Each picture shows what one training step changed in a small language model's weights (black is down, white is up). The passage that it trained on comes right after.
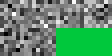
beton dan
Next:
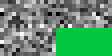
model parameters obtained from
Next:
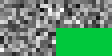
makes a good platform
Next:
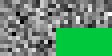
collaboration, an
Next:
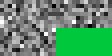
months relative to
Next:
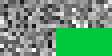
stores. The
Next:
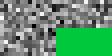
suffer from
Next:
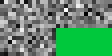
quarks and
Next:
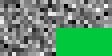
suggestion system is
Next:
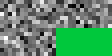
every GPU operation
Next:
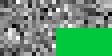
substantial additional
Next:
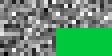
mobile users,
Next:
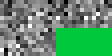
line 35 are
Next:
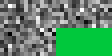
According to some
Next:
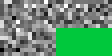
La determinación de
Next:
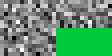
She has
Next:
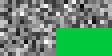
we get that the
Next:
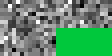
against each other,
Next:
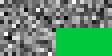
the American
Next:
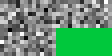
organized as
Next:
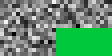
making skills,
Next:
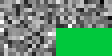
bir butunlik
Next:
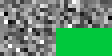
for all $\al
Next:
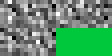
qualidade de vida e
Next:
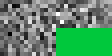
due to its
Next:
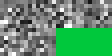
analyze the internal reason
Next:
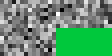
brief period of
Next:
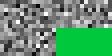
that time all seed
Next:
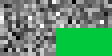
electrical stimulation
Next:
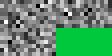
are studied and these
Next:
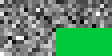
the LIGO
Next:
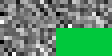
objective parameters of
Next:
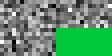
aggregate =
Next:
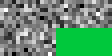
goods and other
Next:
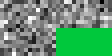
Change negative
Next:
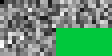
strong sparse
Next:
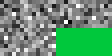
dependence having close
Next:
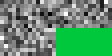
two dimensions was recently
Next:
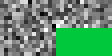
undo or
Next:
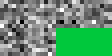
The Working
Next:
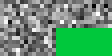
to acknowledge that
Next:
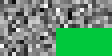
contact met
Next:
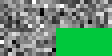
$\phi$ in
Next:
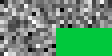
parameter values used in
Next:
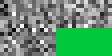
energy because it is
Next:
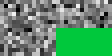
station, with the
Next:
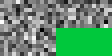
bir narsani
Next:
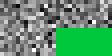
conditions. E.
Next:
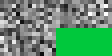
die beiden
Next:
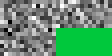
inset). With
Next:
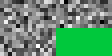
interior surface of
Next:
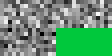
to convert a
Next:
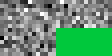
yine orta
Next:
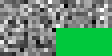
ascribe a
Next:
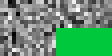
so each dx
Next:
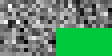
through the game still
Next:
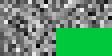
is controlled by
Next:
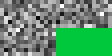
of the text in
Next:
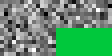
Dalam satu
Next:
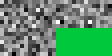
the vertex d from
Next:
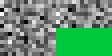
- мелкие
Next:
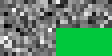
light meson production
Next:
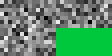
the profession.
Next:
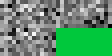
de desenvolver
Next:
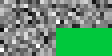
associated with the
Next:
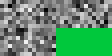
deal of
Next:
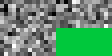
right features plays
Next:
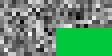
a vital interest
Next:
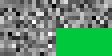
adoption of
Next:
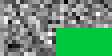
to do business under
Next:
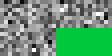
and writing.
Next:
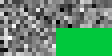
the present internal space
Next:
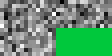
Keywords :
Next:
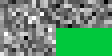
compound as
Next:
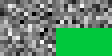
be taken into account
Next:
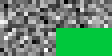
protected by this
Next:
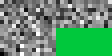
the bias, were
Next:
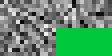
strongly to moderately
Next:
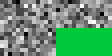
Economic Condition of
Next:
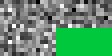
additional online survey to
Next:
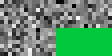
the theory which
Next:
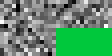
ularning ishlash
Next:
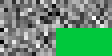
few of the
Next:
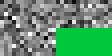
After the graduation
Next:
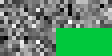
the spectrum of each
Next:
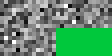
casting this
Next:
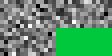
was initially given
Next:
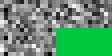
Writing -
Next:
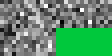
tests were run on
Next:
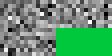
business environment. Using
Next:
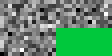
volume. The sum
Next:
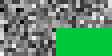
lowest excitations,
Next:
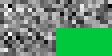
falta de
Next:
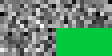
process, as well
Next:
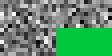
decreasing the
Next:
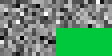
that it depended
